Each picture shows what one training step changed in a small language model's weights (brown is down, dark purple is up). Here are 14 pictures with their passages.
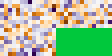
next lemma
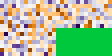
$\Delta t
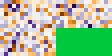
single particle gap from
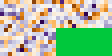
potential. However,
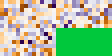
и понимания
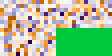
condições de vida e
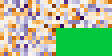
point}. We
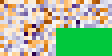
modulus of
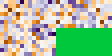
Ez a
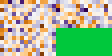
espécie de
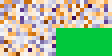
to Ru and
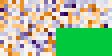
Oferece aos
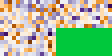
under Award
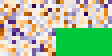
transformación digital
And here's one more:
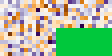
the ansatz of
